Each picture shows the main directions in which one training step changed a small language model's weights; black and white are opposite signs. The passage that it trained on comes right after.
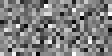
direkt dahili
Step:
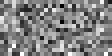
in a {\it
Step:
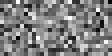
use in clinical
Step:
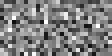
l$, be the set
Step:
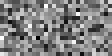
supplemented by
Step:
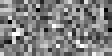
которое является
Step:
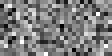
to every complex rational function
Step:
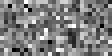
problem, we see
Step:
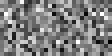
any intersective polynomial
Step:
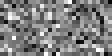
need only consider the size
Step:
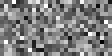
absolute minimal degree among
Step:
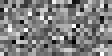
gran numero di
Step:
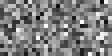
probability $q$
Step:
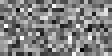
and by the National
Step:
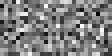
habitat or certain
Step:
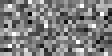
$A$ is a
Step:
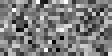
se smanjuje
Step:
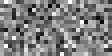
number of malicious
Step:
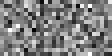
va bilimsizlik
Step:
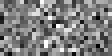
het verband van
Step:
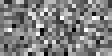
de filología y
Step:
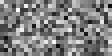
kelinning boshida
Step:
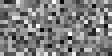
dans ce tableau le
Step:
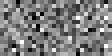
e para que se
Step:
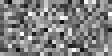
de management de la
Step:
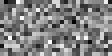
violence against
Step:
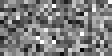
multidimensional signal
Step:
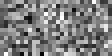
In fact, these points
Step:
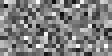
à leur capacité
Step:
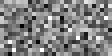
is well known that
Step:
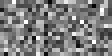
of vectors \begg
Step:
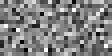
immediate to check that \[
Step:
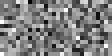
balance} If we
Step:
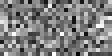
flow is a minimal cone
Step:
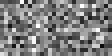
una capa densa
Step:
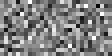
relations — jako
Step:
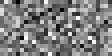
qishloq va
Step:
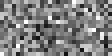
specificare se si
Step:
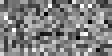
Im ersten
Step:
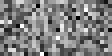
на программу
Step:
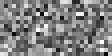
instalado está
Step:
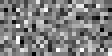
\xfA b
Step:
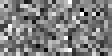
hecho, el
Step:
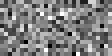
Prof. Dr.
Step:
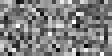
fue conforme a las
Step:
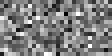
all other subgroups
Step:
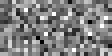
College of
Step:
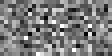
and the formulas given in
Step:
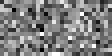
enlarge the probability space
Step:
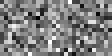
Es decir, con
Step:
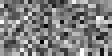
an edge $e$
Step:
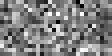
Section 4, we discuss
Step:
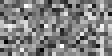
de la gente.
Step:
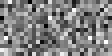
e momentos factos
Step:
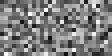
and reliable solutions
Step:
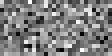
the signal either has
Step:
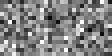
{\caption{The graphs
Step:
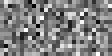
In the spirit
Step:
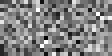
ambientais no
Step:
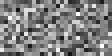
that the control shows up
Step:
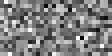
is the characteristic class in
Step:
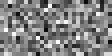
It is a class of
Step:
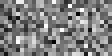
write down a short proof
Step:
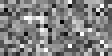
its 3 upper vertices,
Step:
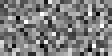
many $q$, and
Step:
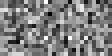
Then, we get
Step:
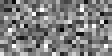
nicht viel über
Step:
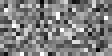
нежели функции
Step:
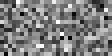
sociales mostraron mayor
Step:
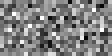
calculated using equation
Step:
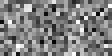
aplicativo foi
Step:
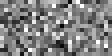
Let $p\ge
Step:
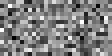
parameters for which it is
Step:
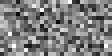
Gallagher, the
